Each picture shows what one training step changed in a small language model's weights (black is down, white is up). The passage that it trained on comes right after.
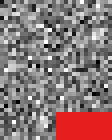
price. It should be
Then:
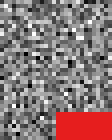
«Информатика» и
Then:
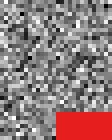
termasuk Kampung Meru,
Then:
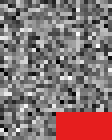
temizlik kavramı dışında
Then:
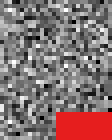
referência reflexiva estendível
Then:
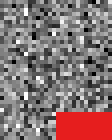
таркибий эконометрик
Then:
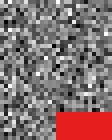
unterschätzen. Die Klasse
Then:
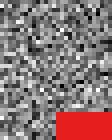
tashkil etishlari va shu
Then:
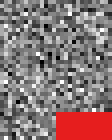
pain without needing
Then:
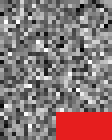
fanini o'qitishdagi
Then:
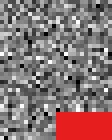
Rossiya tajribasida
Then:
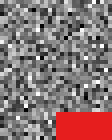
como la medicina, la ingeniería
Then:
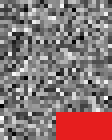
acessibilidade e satisfação
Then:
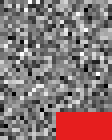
limitar la apropiación
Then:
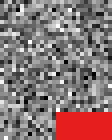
тергов ҳибсхоналари
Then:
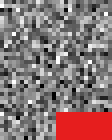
I. Horbachevsky
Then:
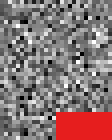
initially on the proclamation and
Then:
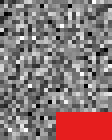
divina como ayuda no sólo
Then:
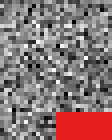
de Subiela (2013) y
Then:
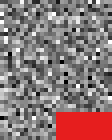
nilai-nilai tauhid
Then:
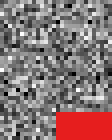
of the article. The study
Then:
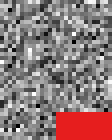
es del César, diría
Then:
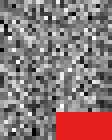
en día, y es innegable,
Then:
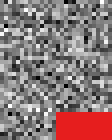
y con que el ‘sentido
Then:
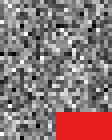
группы и внесенные
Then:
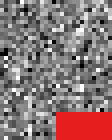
shuningdek moliya yili
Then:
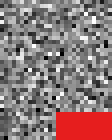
вужудга келади.
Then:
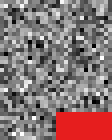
inclusão das pessoas com
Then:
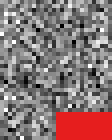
la valorisation scientifique
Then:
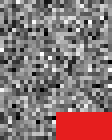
a segurança jurídica
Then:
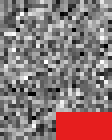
JetBrains de entornos de desarrollo
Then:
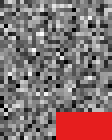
Отделения русского
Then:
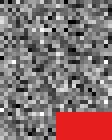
asosiy maqsad mamlakatlar
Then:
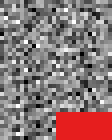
Hari kemenangan setelah
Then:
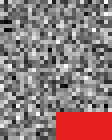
como algo para ser guardado na
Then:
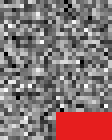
“ijodiy rivojlanish” atamasi
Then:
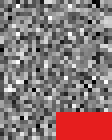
presentan disfunción familiar
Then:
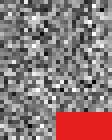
Р. Т., Расулов А.
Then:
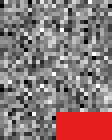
Ministério da Educação da
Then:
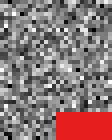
ever, even if conservation
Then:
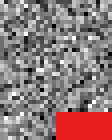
de Angola”. Segundo
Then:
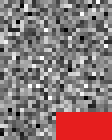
portée de personnes pour
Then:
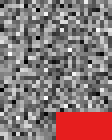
e podem resultar da síntese
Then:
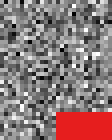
caracterización de lo que es la
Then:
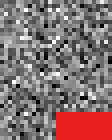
من العمل. ويقع
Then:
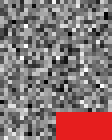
das crianças nos passeios em
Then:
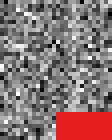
untuk menerapkan hidup sehat
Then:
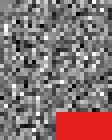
die, waartoe de heer
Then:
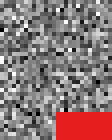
ro'yxati 1. Девтерова
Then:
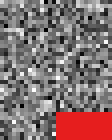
в сфере материального
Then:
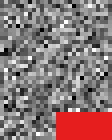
enfin de l'organisation
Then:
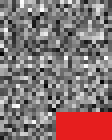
коммуникативных актов, в
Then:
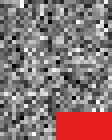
противоправных действий.
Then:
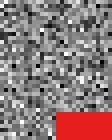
e do seu cárcere em
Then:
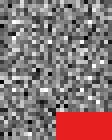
Её часто сравнивают
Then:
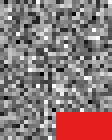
acompañamiento del Grupo
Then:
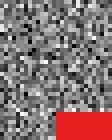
Oliy ta’lim muassasalari
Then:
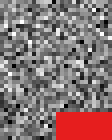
okresie zimowym,
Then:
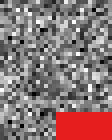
learning. Keywords:
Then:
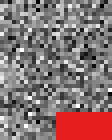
bosqichlarda sifat
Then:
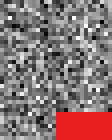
языка. *Paradigmata
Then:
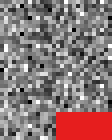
Wie werden Werte in der Schule
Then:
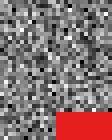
может, к сожалению,
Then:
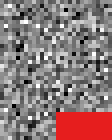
Lozano, Ester Alba
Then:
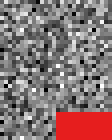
ce total, une dizaine
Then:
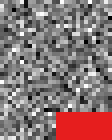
bo'ladi. Mazkur
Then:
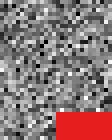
em cadeia de blocos
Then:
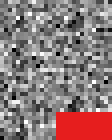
portoghese, russo). -
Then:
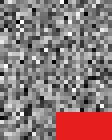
ciência, as empresas eram
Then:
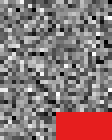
детский аутизм».
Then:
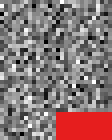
статье проанализированы
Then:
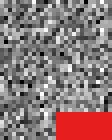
si tratta semplicemente di
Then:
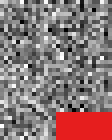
sampai saat ini sudah
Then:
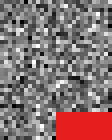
Europese verzekeraars
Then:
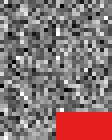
bir bildiriyle üyelerine
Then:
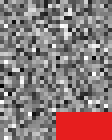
EL STATUS NODAL
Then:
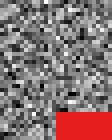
werd afgedaan.²⁶
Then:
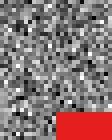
circunstancias. ¿Y
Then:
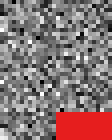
sini masyarakat sepertinya
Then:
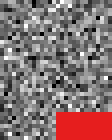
таянчи сифатида
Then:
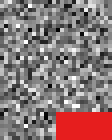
uning oilasi, mahallasi,
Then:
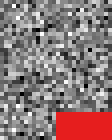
cambio turno, percepita come
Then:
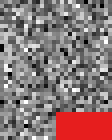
recae sobre la “misma
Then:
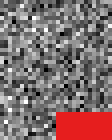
bireyin eylemleriyle
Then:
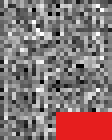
ПРИ ПОМОЩИ
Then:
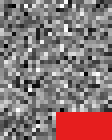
- Samarqand madrasasi.
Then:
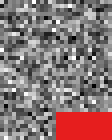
morte e trevas, não.
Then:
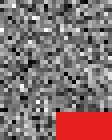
французи були більше
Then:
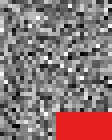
Elyorjon. "SOME
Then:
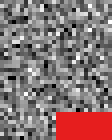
tarzda egallanishi va
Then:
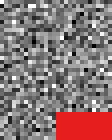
хужумларни амалга
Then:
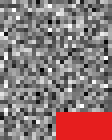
a literatura científica,
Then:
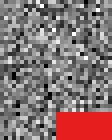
en desarrollo: examen y aplicaciones
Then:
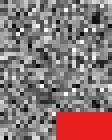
largo del artículo, se
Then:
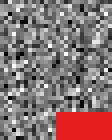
onbepaald mogelijk
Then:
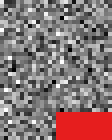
& Yakhyoyeva, M.
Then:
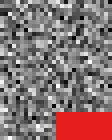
stiker qalamchalariga shu
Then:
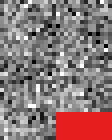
ou militar de um Estado*,
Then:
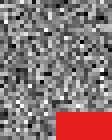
oral, se aprende de oído
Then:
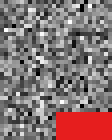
философского анализа
